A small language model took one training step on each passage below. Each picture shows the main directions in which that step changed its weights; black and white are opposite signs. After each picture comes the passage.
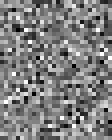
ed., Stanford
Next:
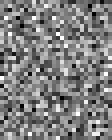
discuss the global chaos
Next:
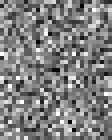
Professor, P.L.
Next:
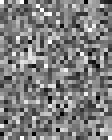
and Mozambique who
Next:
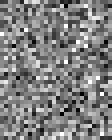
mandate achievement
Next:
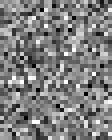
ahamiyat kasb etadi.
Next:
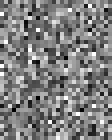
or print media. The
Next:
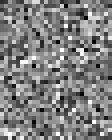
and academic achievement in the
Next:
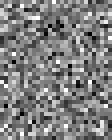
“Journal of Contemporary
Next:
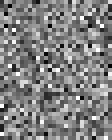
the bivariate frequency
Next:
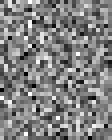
останніх досліджень
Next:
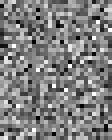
Regency. Methods:
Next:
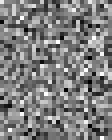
loep genomen door
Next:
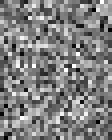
plots and seeding rates
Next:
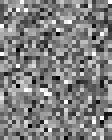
Infrastructure Network 2006
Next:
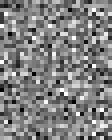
приглашает нас
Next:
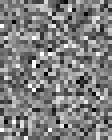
dans la nature, un
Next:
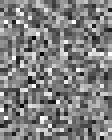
of Pharmacy, Medical
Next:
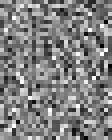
tested materials were changed to
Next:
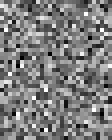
words to details of the
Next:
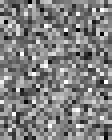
proportion of 75 people
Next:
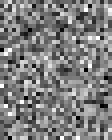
and their effective integration to
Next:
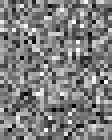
together a chain of events
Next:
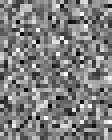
recall visit and the
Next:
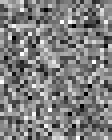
greater the likelihood that
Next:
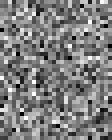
by physical limitations and
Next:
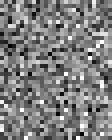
rivojlantirish uchun fidoyilik
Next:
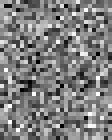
and deemed the risk
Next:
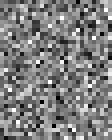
electronic health records
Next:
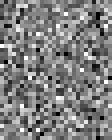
con la necesidad de
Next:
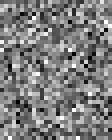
technologies in the writing process
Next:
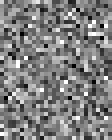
yordamida bilimlar va
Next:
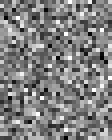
Van Creveld
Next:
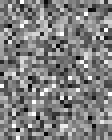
mechanisms. As per to the
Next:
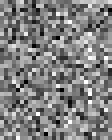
as presented in Table 3.
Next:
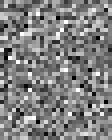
and end times (by 2
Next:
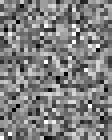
rivojlanishiga ta'siri
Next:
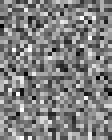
to staff feeling
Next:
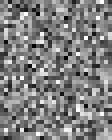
если он
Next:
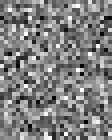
of tree species classification by
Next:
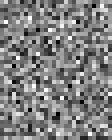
the Department of Education reported that
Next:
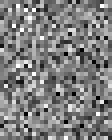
Analysis Multiple linear
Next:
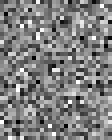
of pathogenic bacteria
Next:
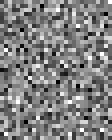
ponderación total entre
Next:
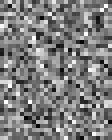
The excess acetyl
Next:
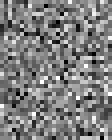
Among the General Public
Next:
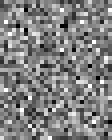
steam feeding rate is
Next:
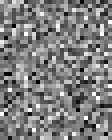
[42]. Severity
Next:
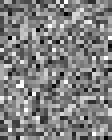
the group. Working as
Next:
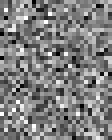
uma ferramenta de
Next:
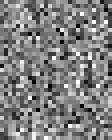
steroids considered as
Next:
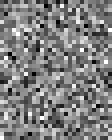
под једним,
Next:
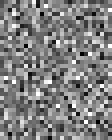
the training datasets were the
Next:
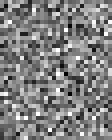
are known today, and
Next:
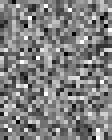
тощо). Не
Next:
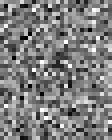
features, and the ability to
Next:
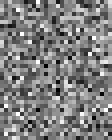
C & F PAPR
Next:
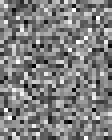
Table-3. The observed
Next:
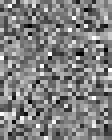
also ordered the State of
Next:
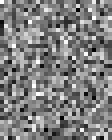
section II presents the data infrastructure
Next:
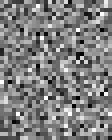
myeloma was given.
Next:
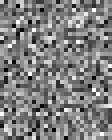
Square of Number of
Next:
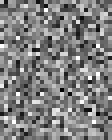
«При отборе
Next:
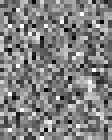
will increase the level of
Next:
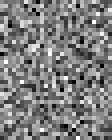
County devlet
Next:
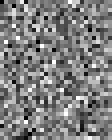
maximum number of vertices of
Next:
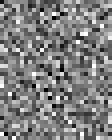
the QoE for
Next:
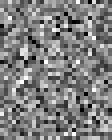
Aufgabe des sonst
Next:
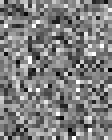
are being formed in professional service
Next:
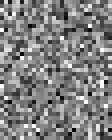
анализа текстов
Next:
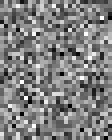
solid foundations are usually
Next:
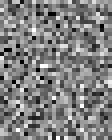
sheet or balsa
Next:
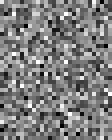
qolgan 2%
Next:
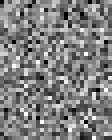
hatto uzoqroq
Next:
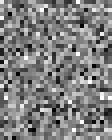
in people but also lowers
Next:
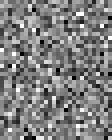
the height of the subjects were
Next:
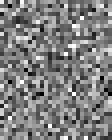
data yang diinput secara
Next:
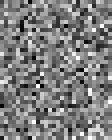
which can induce errors in
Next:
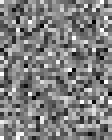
culturales. En razón
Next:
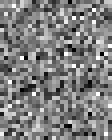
and resistivity provide good
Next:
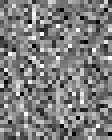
se puede concluir que
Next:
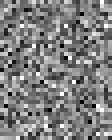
таълим ва
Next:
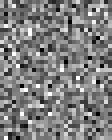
societal attitudes and professional
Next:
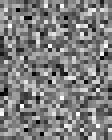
Appendix A.
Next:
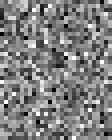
– расм.
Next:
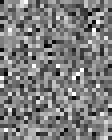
rating - demonstrating a
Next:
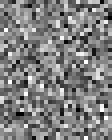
Programs*. Educational
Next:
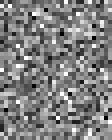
alguns casos pode
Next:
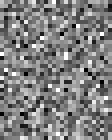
що пацієнти
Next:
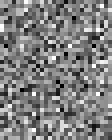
and negative viewpoints of
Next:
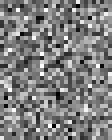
electrolyte, and
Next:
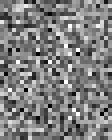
di luar ITB
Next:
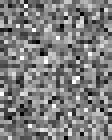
refractive index, pH
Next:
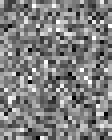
an ongoing collaboration
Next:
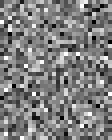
points and among them is not
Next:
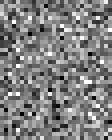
solved computing the application
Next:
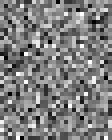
their organization. Most of
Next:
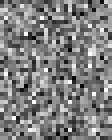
clear XMLD signal at
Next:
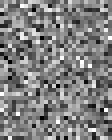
time, and right place.
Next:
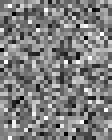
not addressed in the
